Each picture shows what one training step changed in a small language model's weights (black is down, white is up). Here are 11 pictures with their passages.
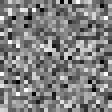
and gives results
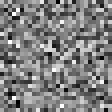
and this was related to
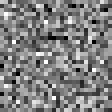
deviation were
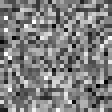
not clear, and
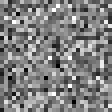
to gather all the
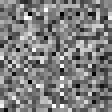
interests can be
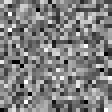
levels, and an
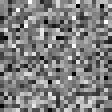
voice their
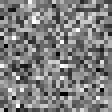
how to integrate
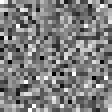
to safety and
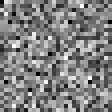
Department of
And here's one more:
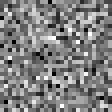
associations and communities
